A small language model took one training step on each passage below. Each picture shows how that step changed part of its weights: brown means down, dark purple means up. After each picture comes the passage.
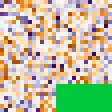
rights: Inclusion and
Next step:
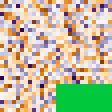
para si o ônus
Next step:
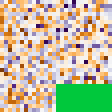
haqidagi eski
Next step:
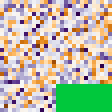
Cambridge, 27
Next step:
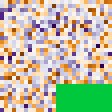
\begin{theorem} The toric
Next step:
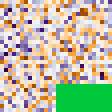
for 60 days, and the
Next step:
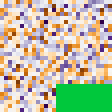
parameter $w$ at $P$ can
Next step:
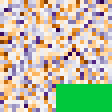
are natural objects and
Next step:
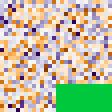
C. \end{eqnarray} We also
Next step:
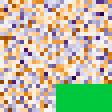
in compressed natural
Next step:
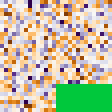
determined by the product of the
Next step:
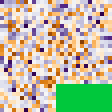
EGB gravity with
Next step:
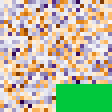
to the reader. \n
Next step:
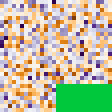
if the curve is effective and the
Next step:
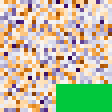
if $\langle x\rangle$ is a
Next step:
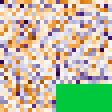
$\mathcal{A}$ is isomorphic
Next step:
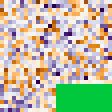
Applications, \rm
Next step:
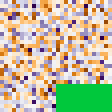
injective with cokernel contained
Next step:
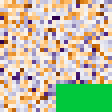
Neural Theorem Provers, and
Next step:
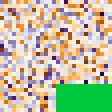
(PhD), Shukina
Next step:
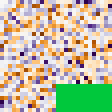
the model Hamiltonian is
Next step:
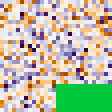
with new features, in a
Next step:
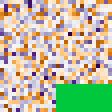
detect the action of the
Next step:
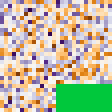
the symplectic form in these
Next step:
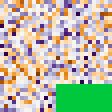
MIT - Cambridge,
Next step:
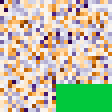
all have the same scaling dimensions given
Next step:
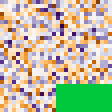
a stable performance. Instead
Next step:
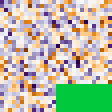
\ref{tab1}, we give
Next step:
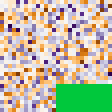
the CA regarding the
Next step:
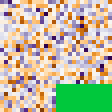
formation, when the density contrast
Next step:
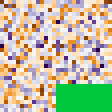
estudo apontou a
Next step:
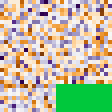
is natural in that it
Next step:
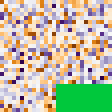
the observed underdense region in
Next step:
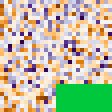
Anmerkungen -
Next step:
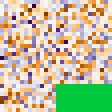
a Lie algebra homomorphism.
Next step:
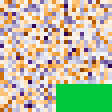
``orthogonal" in this
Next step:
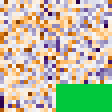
tanpa solusi guru
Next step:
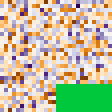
frequent the more the test
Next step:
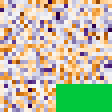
Conference on Communications;
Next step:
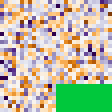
convergence and spectral bias through
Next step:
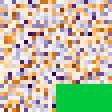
prix moyen sur le
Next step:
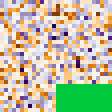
of arguments we use to
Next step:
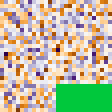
Bonifácio da
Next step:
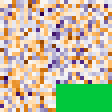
desses traços, o que
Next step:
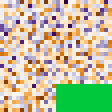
X$. All sequence spaces contain
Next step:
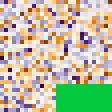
a linear operator, $\dim
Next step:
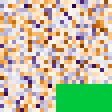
registro automático
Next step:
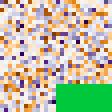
the topological charge $n$ can
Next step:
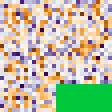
3 3 Ширина
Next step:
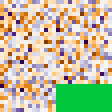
other classes. It is possible that
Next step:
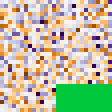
qanday vaziyatlarda
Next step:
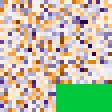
de forma regular, tanto
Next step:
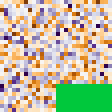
(IBs) of a given
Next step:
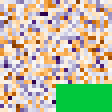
that such a system creates a
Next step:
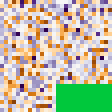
\nu \alpha \beta}
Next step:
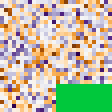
of this lemma, without
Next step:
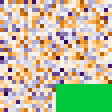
a single QE and a corner
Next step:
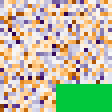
would also like to extend a
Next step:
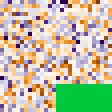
bens integrados está
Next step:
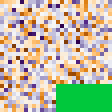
that (here $\phi$ has been
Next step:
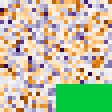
Enterprises Ltd and
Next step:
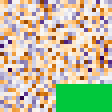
янги авлод
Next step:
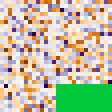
el equilibrio y la
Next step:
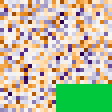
can all be embedded within
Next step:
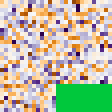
over $\Omega$ we find
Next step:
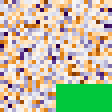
to dig deeper into our
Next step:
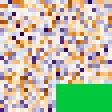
The connection $D^0 =
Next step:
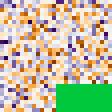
ratio different from one indicates
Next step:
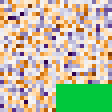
of WavLM, the
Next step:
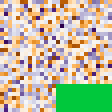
$X$ and $Y$ of all
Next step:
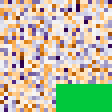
a weight $h$ per
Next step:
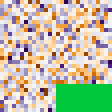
$\theta=\theta_0$. By
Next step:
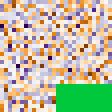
bem delineados. V
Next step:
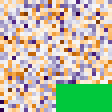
this stage, little
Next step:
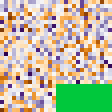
can calculate explicitely the
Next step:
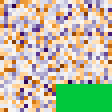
integrals can be actually
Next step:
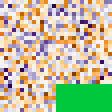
the asymmetries within the
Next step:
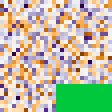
el boxeador se
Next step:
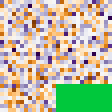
tahun ke lima
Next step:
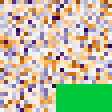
and then after dividing the
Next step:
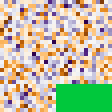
spaces (in this case, $\mathbb
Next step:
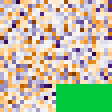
periodic pattern of
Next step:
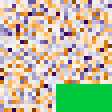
rectangular blocks
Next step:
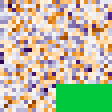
with the term \begin{align*}
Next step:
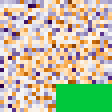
the Conway symbol of a given
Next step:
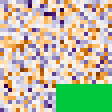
construct the potentials and solutions
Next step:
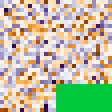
optimal portfolio and
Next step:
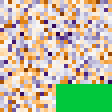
eigenpairs which have been
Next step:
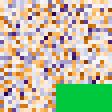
uniformly scaling all
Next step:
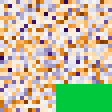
a basis or an overcomplete
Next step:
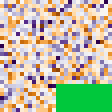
or less deviate from the
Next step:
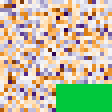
овцеводство –
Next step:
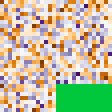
de estos estudios,
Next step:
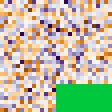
there is a rotational symmetry of
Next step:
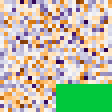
displays the distribution of fit parameters
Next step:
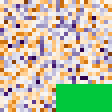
Having done this, if
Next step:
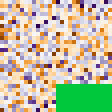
in plasma plume
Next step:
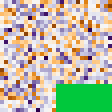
critical temperature for different values
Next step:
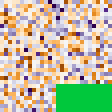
activity on national economic
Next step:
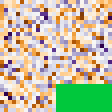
yurtidan keyingi
